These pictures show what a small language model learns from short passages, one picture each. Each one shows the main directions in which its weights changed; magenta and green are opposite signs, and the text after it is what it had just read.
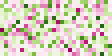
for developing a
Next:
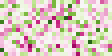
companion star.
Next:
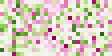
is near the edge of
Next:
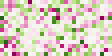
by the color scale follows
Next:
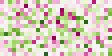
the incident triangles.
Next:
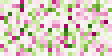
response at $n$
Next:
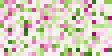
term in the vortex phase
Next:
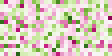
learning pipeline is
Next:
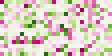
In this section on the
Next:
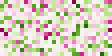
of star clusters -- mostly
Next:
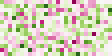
the same initial conditions.
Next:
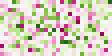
and {Pen},
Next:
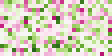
spin excitations arising in the
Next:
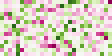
localized low-level
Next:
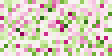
degeneracy. In weak magnetic
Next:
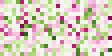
are arbitrary real numbers,
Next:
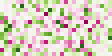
be redefined. Both
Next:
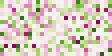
which is found to have
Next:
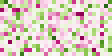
\newcommand \GZ
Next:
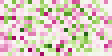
justifying smaller class
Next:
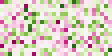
With this final note we
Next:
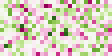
daily computer usage
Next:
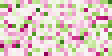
procedure can be found
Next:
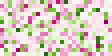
that included for example
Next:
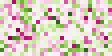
spectral functions. We also
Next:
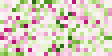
neural activity. We stress
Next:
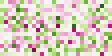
who used the mean absolute
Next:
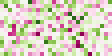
Landau levels fall off
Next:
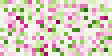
where protein 1 functions
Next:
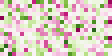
above $T_{\rm
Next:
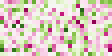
datasets show that our method
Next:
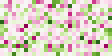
emission lines of Fe in
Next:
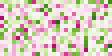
neutron star, one must
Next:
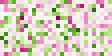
and the variability over
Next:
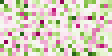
the UK, and
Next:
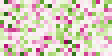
complementarity theory of
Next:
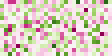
reduction in the maximal pulse
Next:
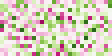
it is easy to
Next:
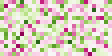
invariant on any finite
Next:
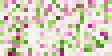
projected memory bridge
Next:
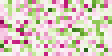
scattering length at the
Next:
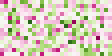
at CiS for
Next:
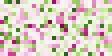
(cf.~dashed line
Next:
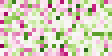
and those for Eq.
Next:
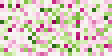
much time in a
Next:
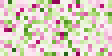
below the locus of
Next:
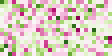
and $T_{\rm
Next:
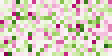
modelling. This is also
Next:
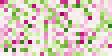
in favor of fluctuations
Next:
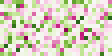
a first-order phase
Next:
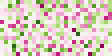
increasing redshift is mostly driven
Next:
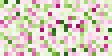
occur. These are
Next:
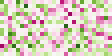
the diffraction of the
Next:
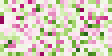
sides, and
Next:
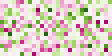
set of phonons
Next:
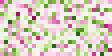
SQA in finding the
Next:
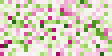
a better agreement with experiment
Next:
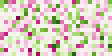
derived, and then by
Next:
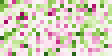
and the possible link between
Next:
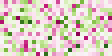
universality class.
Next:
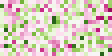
polarized gluon in such
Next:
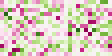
formal programs written in
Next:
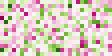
fairly well with the
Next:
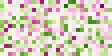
use of two old
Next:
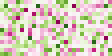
at the p-n
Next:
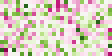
the boundary conditions for these
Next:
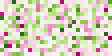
localized and critical states,
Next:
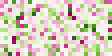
and periodic characteristics, corresponding
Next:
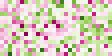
PSNR, the less
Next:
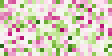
SW monopole
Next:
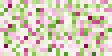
usually relies on
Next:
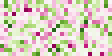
Hamiltonian for one quark pair
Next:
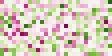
be the clock cycle
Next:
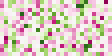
to target assignment
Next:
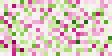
be approximated as the
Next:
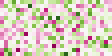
for $\sigma^2
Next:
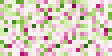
a two-fold degeneracy
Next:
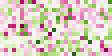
SHG control studies measured
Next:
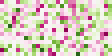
these isotopes requires
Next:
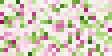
Type-Y is
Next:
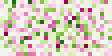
calculate the inner product of
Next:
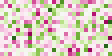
space, corresponding to a
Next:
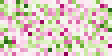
the physical degrees of freedom
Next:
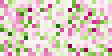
is fair to say that
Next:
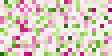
self-absorption considering
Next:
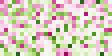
of the modes and varies
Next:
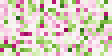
while the population of
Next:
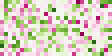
Our analysis resolves
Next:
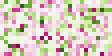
make XOR coding decision
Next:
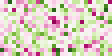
spectrum, however, that
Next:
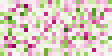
compensation that measures
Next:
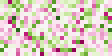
4$ cm from the
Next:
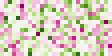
respectively. Transpose
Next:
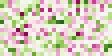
to the presence of resonant
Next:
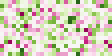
to massive particles in
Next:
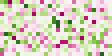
out that the galactic
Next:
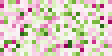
to study the global properties
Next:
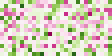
as GPUs and
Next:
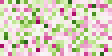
Gamma Ray
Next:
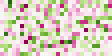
resampling with replacement
